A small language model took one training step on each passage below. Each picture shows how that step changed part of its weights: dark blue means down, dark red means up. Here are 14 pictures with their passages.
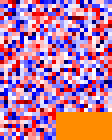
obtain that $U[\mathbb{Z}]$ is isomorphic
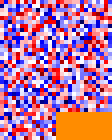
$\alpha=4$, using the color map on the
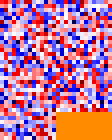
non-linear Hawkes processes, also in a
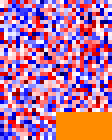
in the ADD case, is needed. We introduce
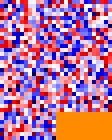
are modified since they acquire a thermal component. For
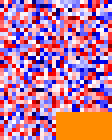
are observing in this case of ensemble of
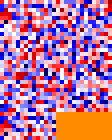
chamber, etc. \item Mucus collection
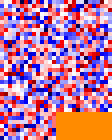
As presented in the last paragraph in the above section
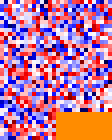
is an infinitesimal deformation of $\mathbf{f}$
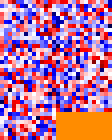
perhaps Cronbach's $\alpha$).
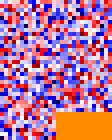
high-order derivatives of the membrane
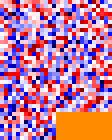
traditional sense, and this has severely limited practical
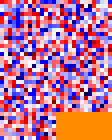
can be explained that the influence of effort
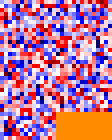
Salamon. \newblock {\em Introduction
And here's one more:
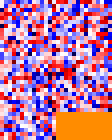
should be optimized based on the patient’s
